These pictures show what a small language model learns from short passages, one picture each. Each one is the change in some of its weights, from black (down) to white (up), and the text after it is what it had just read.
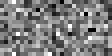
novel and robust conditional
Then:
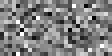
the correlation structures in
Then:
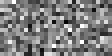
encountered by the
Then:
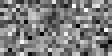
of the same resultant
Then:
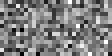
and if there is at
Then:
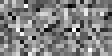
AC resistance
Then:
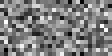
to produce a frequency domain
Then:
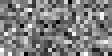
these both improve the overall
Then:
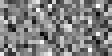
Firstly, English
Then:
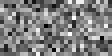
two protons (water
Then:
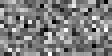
infinitesimal movements
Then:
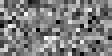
is less clear from our
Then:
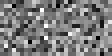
their coefficients. LST
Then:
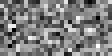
that, for each
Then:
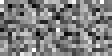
can be adjusted
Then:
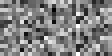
generated by the following
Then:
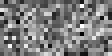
on Aspirin
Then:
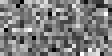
covariance function,
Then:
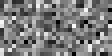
The economy is mainly
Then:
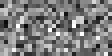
easy to see that
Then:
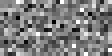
exponent $\gamma$ is
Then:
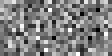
Hamiltonian circuit in this
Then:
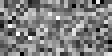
is the smallest integer
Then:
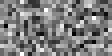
completes the proof.
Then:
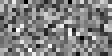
Roux – en
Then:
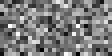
for the cases shown in
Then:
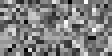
of Legendre
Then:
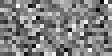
the observed maps. It
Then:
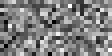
include instances of repeated
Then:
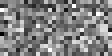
run for 4 years.
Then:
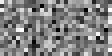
extending from each of
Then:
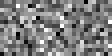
the melanoma
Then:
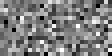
assume that the reader is
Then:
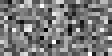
regression equation extrapolated
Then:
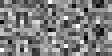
complexity of the proposed
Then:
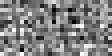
generated by such fragmentation
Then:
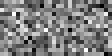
low thrust and
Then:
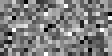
Delhi and
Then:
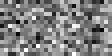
in consistent with the results
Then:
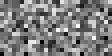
synthesis have shown very limited
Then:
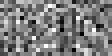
only exponential tails or
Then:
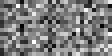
some of the most commonly
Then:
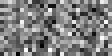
position in the ranked
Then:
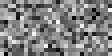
turn corresponds to a
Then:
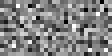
the input offset analysis
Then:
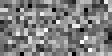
contains the stored data and
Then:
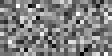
the following reasons:
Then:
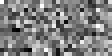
v_A$ is
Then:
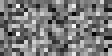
and we indeed have
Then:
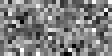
system, to observe
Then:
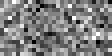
transect SoA.
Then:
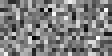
inductive limit structure of
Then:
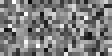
not move under external electric
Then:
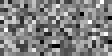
collimator by
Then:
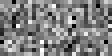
$$ \mathop{\rm
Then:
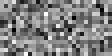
Li, Wangmin
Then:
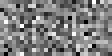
the accelerated study with
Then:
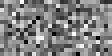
direct measurement of the
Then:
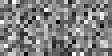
these symptoms in
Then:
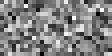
A. Chao,
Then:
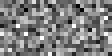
we will see that
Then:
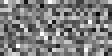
TiN, or
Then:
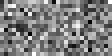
lived and lives
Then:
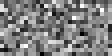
as "War,
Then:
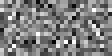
one spin-band is
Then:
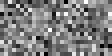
and age ranges.
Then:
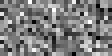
functions may be determined in
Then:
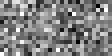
The recent emergence of
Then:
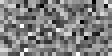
Finally, the expression for
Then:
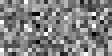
network model was shown to
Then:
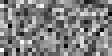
used websites &
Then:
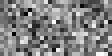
diverse perspectives and
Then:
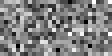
eliminated. This is
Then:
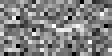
DOS officers
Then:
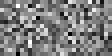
the South East
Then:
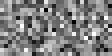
coupling of the radion
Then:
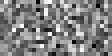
Here, we skip
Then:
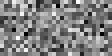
The NHIS coverage
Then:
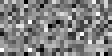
Tax Service
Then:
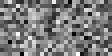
of terms and often the
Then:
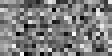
takes place. In the
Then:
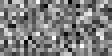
here, and will be
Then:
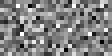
the square root representation of
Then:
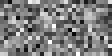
of local site effects.
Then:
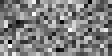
mining strategy;\\
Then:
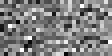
in collaboration among all
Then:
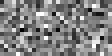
Compton scattering coefficients for
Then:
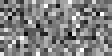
environmental performance [75].
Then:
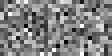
Fisica and
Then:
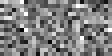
stretching frequency.
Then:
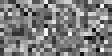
Geometry and Global
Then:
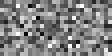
the UN World
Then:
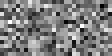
of control nodes is at
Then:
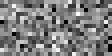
essentially the same, since
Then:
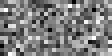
set at zero). In
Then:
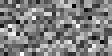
in the case where
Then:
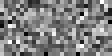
is computed by solving the
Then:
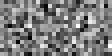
\& Applications,
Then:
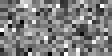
formulation expressed as a partially
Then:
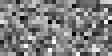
extract the aging part
